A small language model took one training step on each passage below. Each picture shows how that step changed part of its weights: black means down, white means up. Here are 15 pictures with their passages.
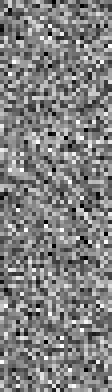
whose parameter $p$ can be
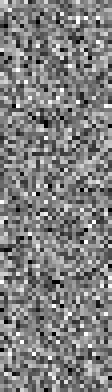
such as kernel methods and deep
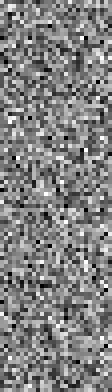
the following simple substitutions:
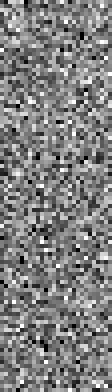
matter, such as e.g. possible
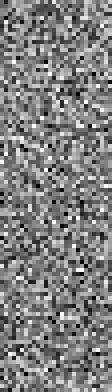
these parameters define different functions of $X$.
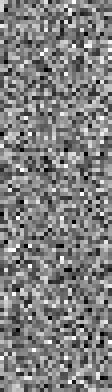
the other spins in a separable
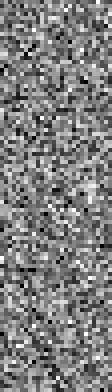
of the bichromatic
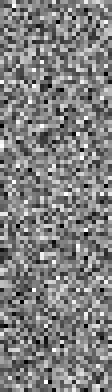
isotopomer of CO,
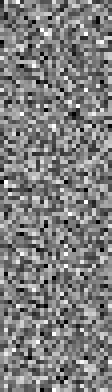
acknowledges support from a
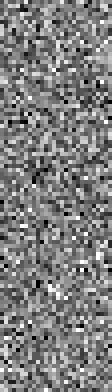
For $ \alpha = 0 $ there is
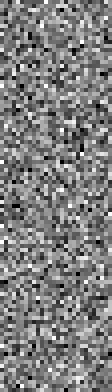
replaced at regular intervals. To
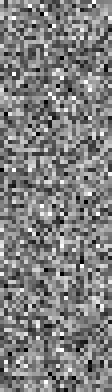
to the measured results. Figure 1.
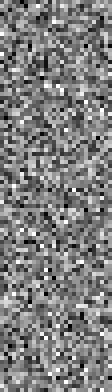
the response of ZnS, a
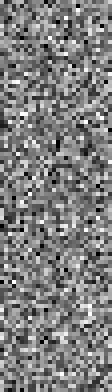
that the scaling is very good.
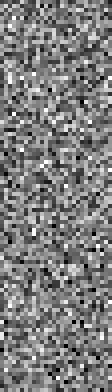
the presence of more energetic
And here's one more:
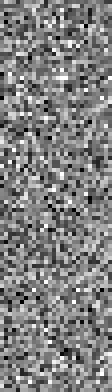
DOMs during the Antarctic
